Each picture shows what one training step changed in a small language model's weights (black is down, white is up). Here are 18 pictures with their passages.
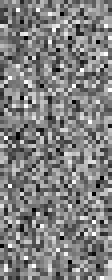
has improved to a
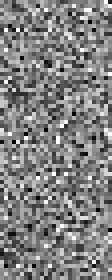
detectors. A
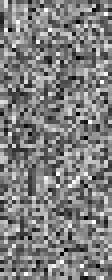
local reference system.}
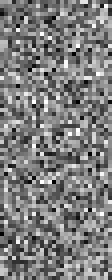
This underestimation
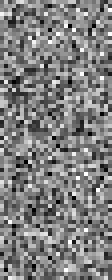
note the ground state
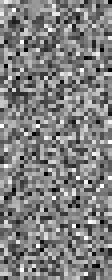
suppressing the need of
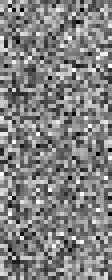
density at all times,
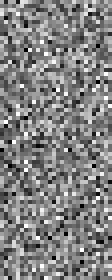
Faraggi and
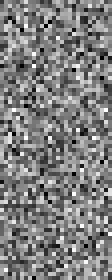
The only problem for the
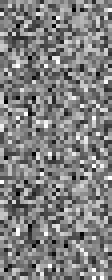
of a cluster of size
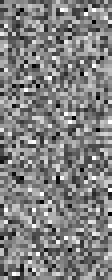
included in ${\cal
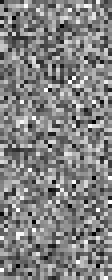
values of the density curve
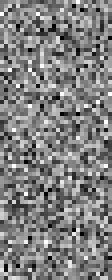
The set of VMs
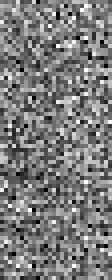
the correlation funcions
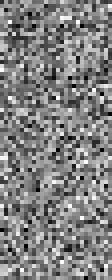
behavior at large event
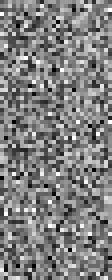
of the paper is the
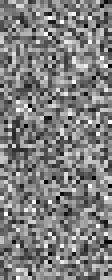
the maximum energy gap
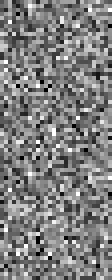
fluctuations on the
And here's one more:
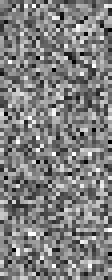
sound speeds
